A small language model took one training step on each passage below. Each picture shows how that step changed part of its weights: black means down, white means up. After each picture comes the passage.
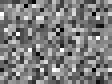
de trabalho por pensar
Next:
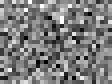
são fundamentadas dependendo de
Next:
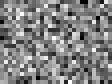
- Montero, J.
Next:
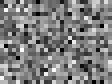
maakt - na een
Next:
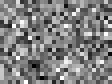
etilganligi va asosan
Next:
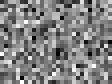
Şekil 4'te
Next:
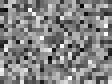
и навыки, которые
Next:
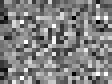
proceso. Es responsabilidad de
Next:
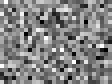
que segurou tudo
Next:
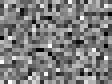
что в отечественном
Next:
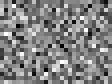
more enjoyment for
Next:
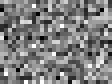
принципах социальной
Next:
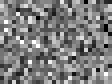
culturais. A necessidade
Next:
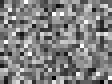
investitsiyalarning ichki
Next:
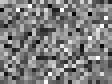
Illescas durante la
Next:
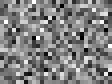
man inevitably
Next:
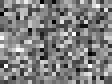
acciones que combina varios
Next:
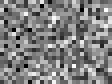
и индивидуальную
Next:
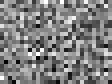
contar con una amplia
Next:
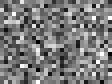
Герд; Рец.:
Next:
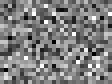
e em pessoas que
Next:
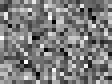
дві години на
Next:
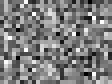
por el delito de
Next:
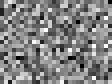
mycology. –
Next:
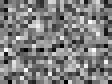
пучки нитей
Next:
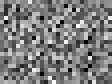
productores, ya sean
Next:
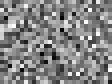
: Armand colin.
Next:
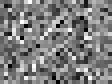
menggunakan petugas
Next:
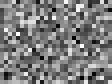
de călători
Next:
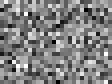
से आए
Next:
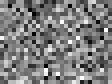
в Україні існує
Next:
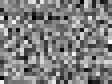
kam sarflanishiga
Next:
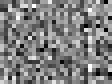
aralashma va pastki
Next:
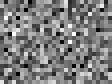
que se materializará
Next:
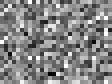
ишида ёш
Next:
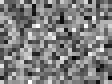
proceso de recuperación y
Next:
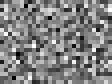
ter reputação de
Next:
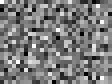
De aquí se deduce
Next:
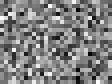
grupo colaborativo.
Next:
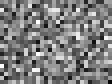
tidak ada kewajiban
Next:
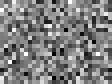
последние годы эти
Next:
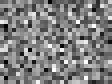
bizni hech tark
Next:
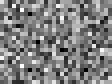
ataupun dosen yang
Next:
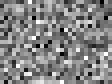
реструктуризации в
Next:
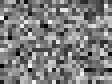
оцінки рівня
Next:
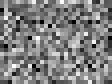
каждой переменной.
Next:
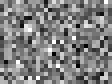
(DMA): La DMA
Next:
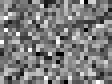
da importância destes elementos
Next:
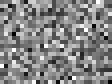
Tseka. M.:
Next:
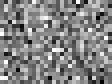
keys -stadi
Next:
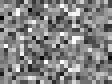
Ta'lim va tarbiya
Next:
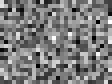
buzilib boradi va
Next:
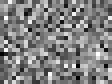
Russian Medical
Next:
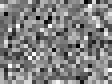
климатических и
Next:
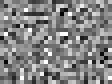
A macrotheory
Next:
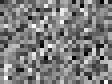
sampling to constitute the
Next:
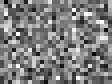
de energía al promedio
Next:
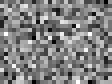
kulturi iz
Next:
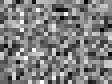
recursos. Existem diferentes
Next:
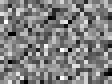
| चारण
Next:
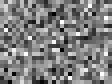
uyqu keladimi?
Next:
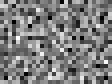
methodologischer Sicht
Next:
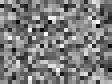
climáticas são mais
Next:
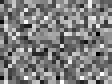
kabi bugungi
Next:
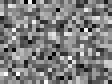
belgilashmaydi, bu
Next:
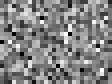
изменения: наука для
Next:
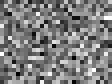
аҳоли турмуш
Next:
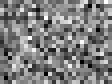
20 та буйрак
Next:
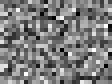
МВД при разработке
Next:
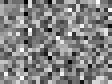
o'sishi, ularning
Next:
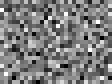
in which case a
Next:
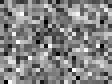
milliy qadriyatlar va
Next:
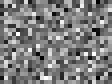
de la lesión con el
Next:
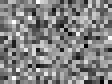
school, believing
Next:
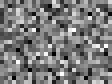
dan seluruh tindakan
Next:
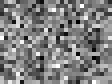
de la personnalité, de
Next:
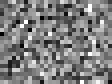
быть оценщиком.
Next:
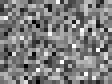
учебного заведения
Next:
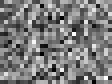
de seus projetos.
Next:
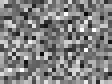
variadas, incluindo
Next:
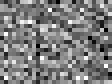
to‘ldirish va
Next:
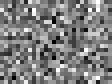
às pessoas mais
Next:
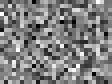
o'zaro kelishuv
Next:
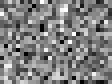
que um estudante
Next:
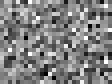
лага, а с
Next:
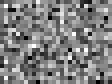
tácita entre a
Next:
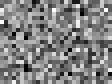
Padova, n.
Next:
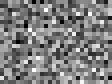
os benefícios
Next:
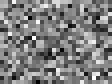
reconhecendo os programas
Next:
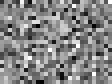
90e session.
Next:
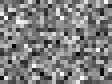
risk of recurrent
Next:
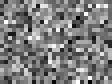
зоне аэрации
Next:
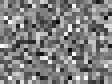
temprana y el
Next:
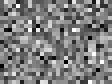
de los documentos en
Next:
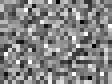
MGU. (In
